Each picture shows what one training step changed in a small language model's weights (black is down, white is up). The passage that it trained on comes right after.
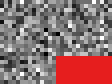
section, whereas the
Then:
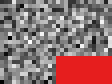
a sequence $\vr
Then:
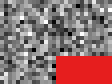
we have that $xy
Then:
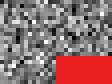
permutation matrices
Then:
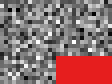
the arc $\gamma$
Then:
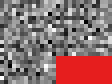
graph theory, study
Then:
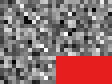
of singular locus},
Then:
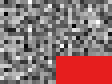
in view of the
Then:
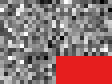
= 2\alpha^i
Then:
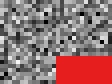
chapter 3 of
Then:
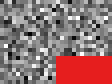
Since $\cal A$ is
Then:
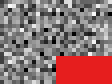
{\em inclusion
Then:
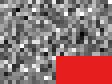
will exploit it
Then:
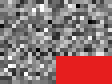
determine a class of
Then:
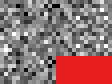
section by defining the
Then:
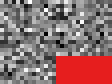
in all the examples above
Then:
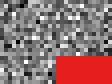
= b$, which therefore
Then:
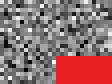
above from the KPP
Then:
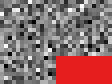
D. Ruiz,
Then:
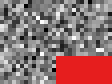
a subsequence)}.
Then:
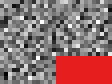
surface has been used for
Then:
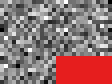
some elementary
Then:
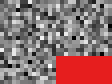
sont les $\pm
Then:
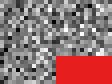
$\Omega(y)$ satisfies
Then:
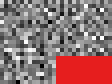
condition and the assumptions we
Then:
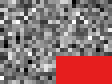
lead to the study
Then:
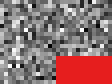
a factorization of the form
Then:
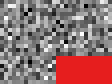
{\em Proof.}
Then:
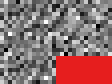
Moreover, one has
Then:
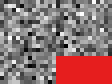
spectrum of
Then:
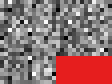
$\mathfrak{F}$ maps
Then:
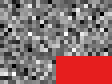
standard coordinate on $B
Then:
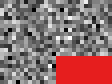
$$ Then, denoting
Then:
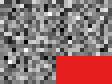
is the orthogonal
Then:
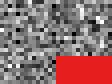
from the category of
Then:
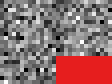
at the University
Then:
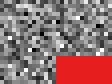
Further, $\p$
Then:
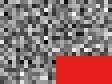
in which the projection is
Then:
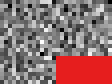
hypergeometric differential
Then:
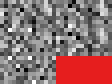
of matrix elements of the
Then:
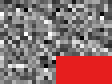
\Sigma$ given by
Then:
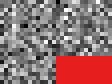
be adapted to
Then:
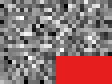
This indicates that
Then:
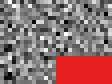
\circ p)\ad =
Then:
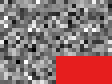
of Dynkin
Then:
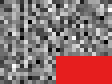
H. Weyl's
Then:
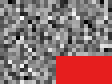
way as to identify
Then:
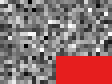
or labor, for
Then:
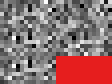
measurements.} More
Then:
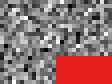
the 8-dimensional result,
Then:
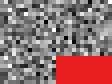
patterns of
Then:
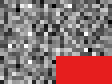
point is that the low
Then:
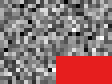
particular cases, one can find
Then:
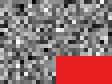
next two subsections
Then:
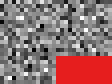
In Figure 4.3
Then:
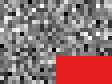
again two cases to
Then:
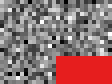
so called, slice
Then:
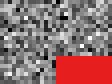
referred to as the
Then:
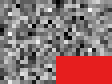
n}$ as follows:
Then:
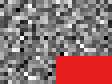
if we only require
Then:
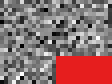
are induced by $X
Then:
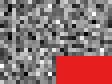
the curve $\mathcal
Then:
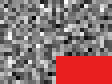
readers are
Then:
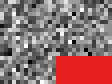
a vector space over a field
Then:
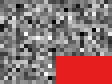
probability $P$ on
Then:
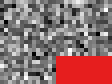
15 minutes.
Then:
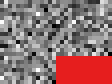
convex geometry
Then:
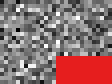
P^2$ then for
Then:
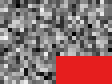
cyclic extension of degree
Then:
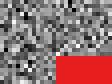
of order $\ell$}
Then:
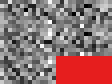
\sup_{y \in
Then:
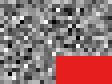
we have ontained formulas
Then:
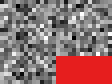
readily seen
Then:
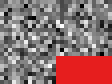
is computed for a large
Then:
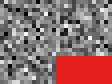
meta max=1,
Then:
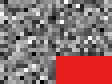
for $|\lambda| <
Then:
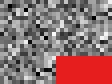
\lim_{n \to
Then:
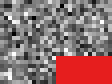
compacte minimale
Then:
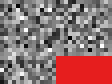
M_w$ is the
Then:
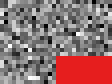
of finding the minimum
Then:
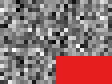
Hodge structure (the
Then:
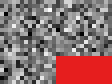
is described in the
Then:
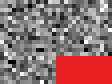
subsets of the set
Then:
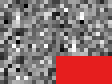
flat metric on
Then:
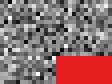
active research
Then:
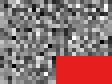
\not= 0$ and
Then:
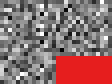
real zeros in the
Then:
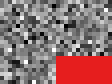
will be called the {\em
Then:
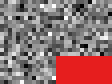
leaf neighbor
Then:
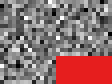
changes to get to
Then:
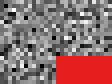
open questions left for
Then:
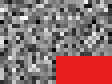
of the homomorphism $$
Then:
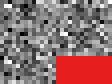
particularly meaningful
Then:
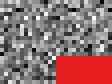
others I will first consider
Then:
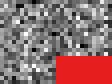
order to prove that $\lambda
